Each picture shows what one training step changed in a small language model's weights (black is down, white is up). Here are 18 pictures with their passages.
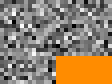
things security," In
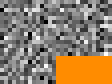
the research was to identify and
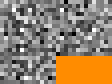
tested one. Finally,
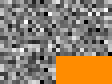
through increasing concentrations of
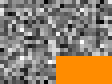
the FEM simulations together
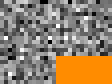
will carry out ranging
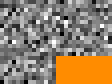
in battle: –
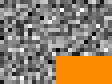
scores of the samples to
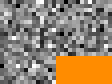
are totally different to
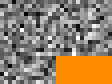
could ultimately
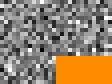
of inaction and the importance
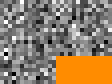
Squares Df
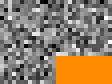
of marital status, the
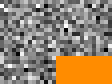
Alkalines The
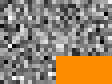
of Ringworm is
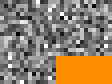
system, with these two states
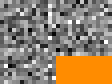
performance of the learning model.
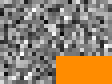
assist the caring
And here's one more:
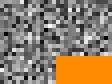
the data demonstrated the
